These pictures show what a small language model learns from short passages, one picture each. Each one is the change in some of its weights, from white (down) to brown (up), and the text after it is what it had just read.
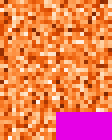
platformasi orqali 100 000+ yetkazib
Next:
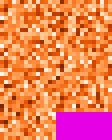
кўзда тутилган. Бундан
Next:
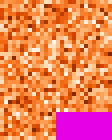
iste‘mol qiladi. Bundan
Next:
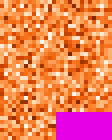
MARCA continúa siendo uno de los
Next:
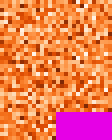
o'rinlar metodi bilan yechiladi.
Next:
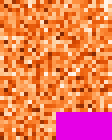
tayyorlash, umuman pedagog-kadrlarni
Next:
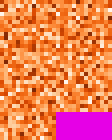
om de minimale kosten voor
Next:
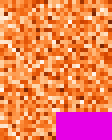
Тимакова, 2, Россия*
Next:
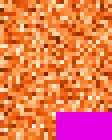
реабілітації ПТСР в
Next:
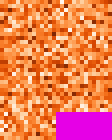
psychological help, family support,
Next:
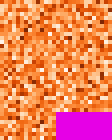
di kelas II SDN Ngaliyan
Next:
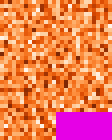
**Rockville (MD):
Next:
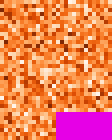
a partir de 1980, en la fase
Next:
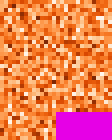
negócios e aumentar as ofertas
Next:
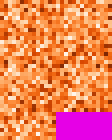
de los investigadores hasta el descubrimiento del
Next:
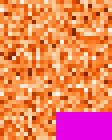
Johann Georg Müller, Professor am
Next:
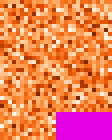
несколько подорожали, он
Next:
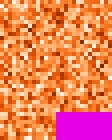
qurolli kuchlarining bosh qo'mondoni,
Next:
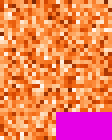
qualidade de ensino em todo o percurso.
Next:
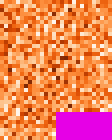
шундай фидойилик
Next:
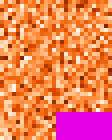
grâce à l'adoption des RSE a
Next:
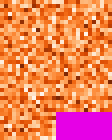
из самого плохого мужчины
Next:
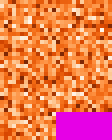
davri hisoblanadi. Shu o'rinda,
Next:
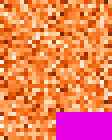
3. Ўзбекистон Республикаси Президентининг 2017
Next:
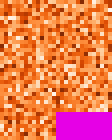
el control de los síntomas del
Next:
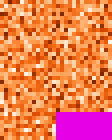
миров, отличающихся от
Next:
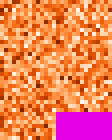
Masalan, xaritada har bir qurilish
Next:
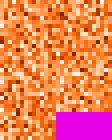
лінгвістичних здібностей
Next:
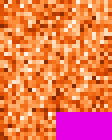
- Влияние ПЗСБ на
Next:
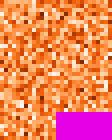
dnja // Nauchnyj
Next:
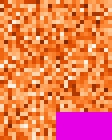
est un axe majeur de tout système
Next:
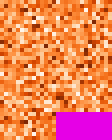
комбинат имени Ильича»
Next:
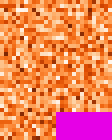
première source correspond à l'ensemble de
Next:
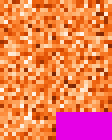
- talabalar xavfsizligini ta'minlash
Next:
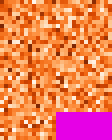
43 I teach/taught about
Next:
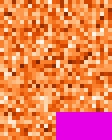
базе данных «Российские
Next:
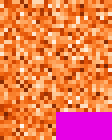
dan damai mengikuti prosedur yang
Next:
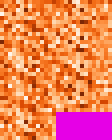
tizimlarini takomillashtirmasdan turib,
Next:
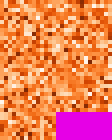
1952 Inundaciones dañan plantaciones
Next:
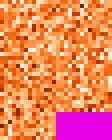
nuqsoni bo‘lgan bolalar uchun
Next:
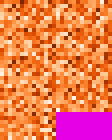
। अमृत
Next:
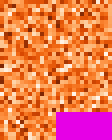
prelucrare economică (reducerea
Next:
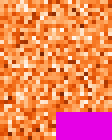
a linha descritiva e explicativa,
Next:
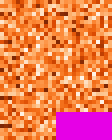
transport tizimini samarali tashkil etish va mavjud
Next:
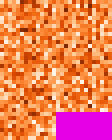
должен обладать не только научными
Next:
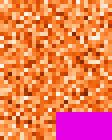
Зміст було вибрано для
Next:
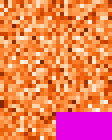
da Haia, sobre a proteção dos bens
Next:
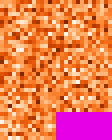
Governance. Council of Europe.
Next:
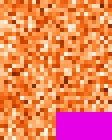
à istisna'a - ✓ FAS
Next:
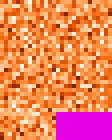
nisbatlarining va ichki struktura
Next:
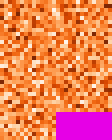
**Journal of Preventive Medicine and
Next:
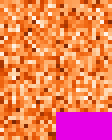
качества контроля в строительстве
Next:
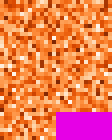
melakukan review materi, melakukan praktik
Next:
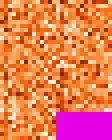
ilimpaz f.i.d.
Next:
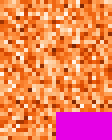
Анализ показал, что женские образы
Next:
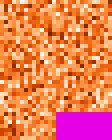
Möglichkeiten für „Outdoor
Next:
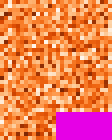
Plutôt que d'implémenter
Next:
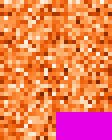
доказ да је папина велика
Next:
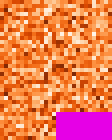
призывали к пересмотру советского
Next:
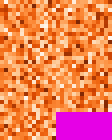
sustentabilidade é um dever coletivo,
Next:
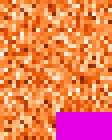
➤ компетентностный подход определяется как
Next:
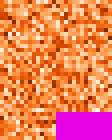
da proteção de dados. Portanto, documentos
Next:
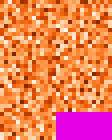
Nuevo Mundo un siglo después como una
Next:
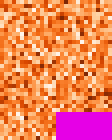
статистики, с 1 апреля по 24
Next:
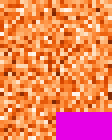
fue el momento de la ruptura en las
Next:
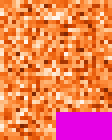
la forêt classée des monts
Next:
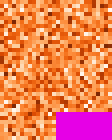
polínica foi verificada com
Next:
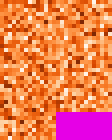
dönemde karşılıklı olarak,
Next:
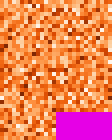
os humanos, onde diferentes culturas se
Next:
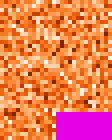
grupos de investigación "ARTEKOM, Arte
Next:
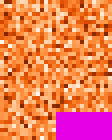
бўлган². Мулоқотнинг
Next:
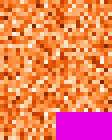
qarshi kurashni kuchaytirdi.
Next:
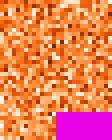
Puszczy Rominckiej
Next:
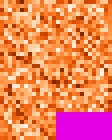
no encontramos en la literatura científica ni en
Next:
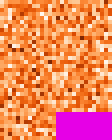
demanda supera la oferta. Los
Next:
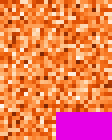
narsa uydirma gaplar va
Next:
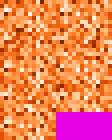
HAL QILISHDA EKOLOGIK
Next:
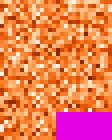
obținute la testele de evaluare
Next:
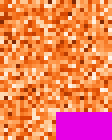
Senat tomonidan ma'qullangan edi.
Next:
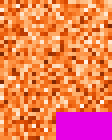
o'rgatuvchi kurslarni,
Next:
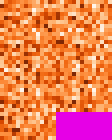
покриву заплави після
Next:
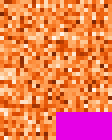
автономно; группировка по
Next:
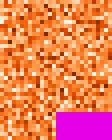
pour s'assurer de bons
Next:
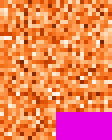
References: Используемая
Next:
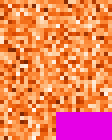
con su inmediato enlace al
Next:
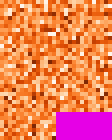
digunakan. Untuk menciptakan
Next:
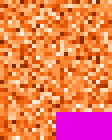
содержательные и действенные качества.
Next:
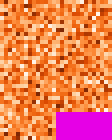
Respublikasi Vazirlar Kengashi,
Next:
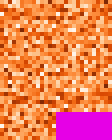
TUCCI, C. E.,
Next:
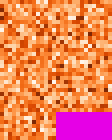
nubes. Al todo, identificamos diez
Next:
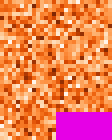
y con la desamortización de
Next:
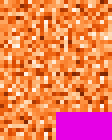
los que se realizarán los análisis. Para el
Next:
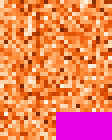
yang sudah identik dengan bahan
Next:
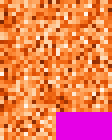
Честнова Т.Е. Клиническая
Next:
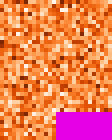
bunday qolqatılmaslıqtıń
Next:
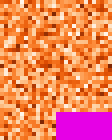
общества. Перевод качественных показателей социального
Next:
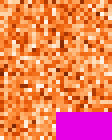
таволга средняя (*Spiraea
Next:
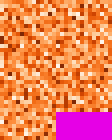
Січі і за 11 років до
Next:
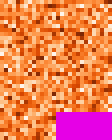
ARDL важным критериям
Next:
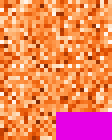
masalasini hal qilishga, uni umumlashtirgan
